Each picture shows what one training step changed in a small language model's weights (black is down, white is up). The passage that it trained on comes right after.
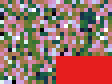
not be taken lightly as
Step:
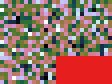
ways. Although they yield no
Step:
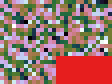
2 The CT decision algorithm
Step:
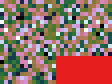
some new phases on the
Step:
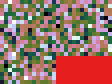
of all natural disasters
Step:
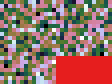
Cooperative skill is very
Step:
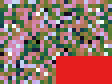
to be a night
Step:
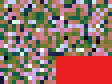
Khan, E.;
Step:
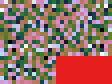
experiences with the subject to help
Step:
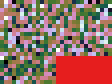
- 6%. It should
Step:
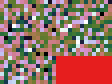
STEM careers.
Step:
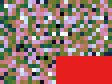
scalpel and
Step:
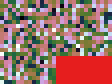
hardware, and linear
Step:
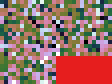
in order to resolve
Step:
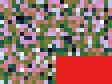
this study, simulations were
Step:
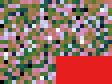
with as many details as possible
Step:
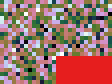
displacements at the
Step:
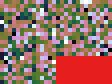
the form of gaseous
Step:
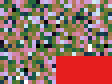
telescopes provided by
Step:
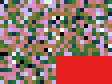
unconventional ways of
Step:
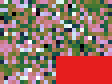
influence in deepening or
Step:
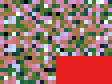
as anything else
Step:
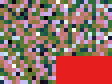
lower than the mean value measured
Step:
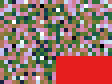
have been developed in line with
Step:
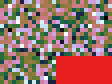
that contain, and communication,
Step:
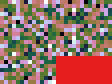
fertility restoration
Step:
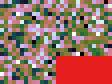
varying resource requirements
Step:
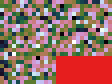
same time very interesting,
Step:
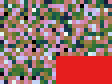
near 0) indicates a
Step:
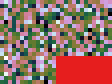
not been tailored
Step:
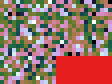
Factors responsible for
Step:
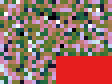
the enclosure using
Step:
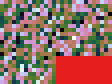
simulation. An important example
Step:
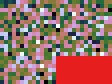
optimization GaN
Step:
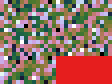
School Teachers.
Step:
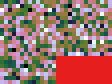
term Safuis
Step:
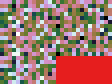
of monetary transmission
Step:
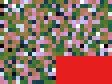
cat ", although
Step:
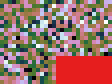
and this provides the main source
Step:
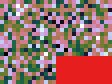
peserta didik
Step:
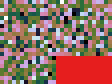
form part of the scientific
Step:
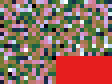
networks and relevant groups within
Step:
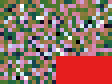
and an incorporeal
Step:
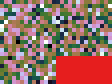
stand for three days and
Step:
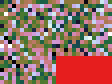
judicial authority
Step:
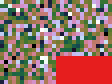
concentrations [7]. In
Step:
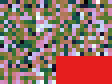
menuju smart government
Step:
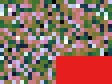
flavonoids and
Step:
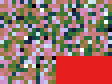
these groups for MSR applications
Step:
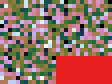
in health care resources to
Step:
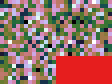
results of the application system that
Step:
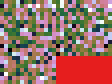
J. Assistant
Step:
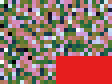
Patients Suffering
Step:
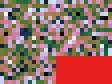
towards the nuclear
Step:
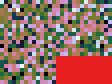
narrow beams of
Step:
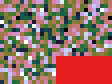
the use history of CD
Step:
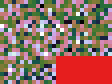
etc. The order of
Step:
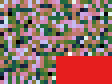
argument on positive correlation
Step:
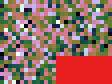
an appropriate level of expertise
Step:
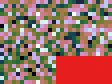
varying the charge
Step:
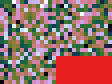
Countries with polity
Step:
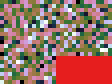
and the advantages of
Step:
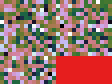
the promotion of
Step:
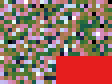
have been made to improve their
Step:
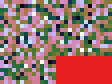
chapter. In
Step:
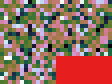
Ukrainian teachers.
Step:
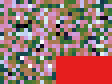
in Bengali
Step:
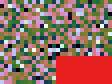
strip abundant in
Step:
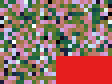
retention time [3].
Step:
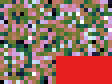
over other alternatives consists
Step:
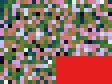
require advanced mathematical
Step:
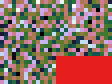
dry acetone (30
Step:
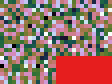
lack of magnitude for
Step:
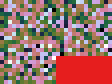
ML code when it
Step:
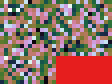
normal appendix and
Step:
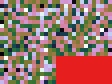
regimen. Severe
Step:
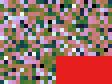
curriculum plays
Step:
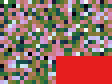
sheets and allow it to
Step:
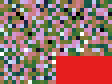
reduced in gout patients
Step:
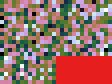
watermark. K is number
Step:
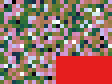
a borrowing of
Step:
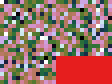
², Pedro
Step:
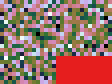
of cement industry:
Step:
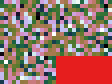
friction added usually in
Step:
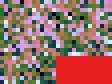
there any extant description of
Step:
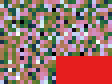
gluten content, and
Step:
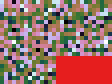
Table 2. Descriptive
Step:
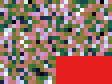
course and there is formed
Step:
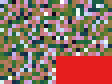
industrial purposes.
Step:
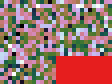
Sodium arsenite
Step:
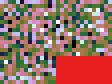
a general decline in health
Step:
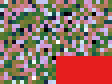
government to emphasize scientific research
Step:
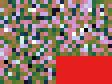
considered safe for consumption.
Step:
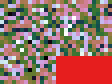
to describe the loading
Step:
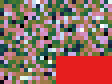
Metal Oxides in
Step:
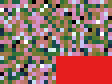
nonfungicides and
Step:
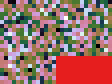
communication by utilizing the energy
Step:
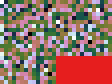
the for loops
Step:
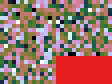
suitable tactics
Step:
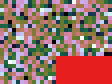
thermal conductivity and compressive
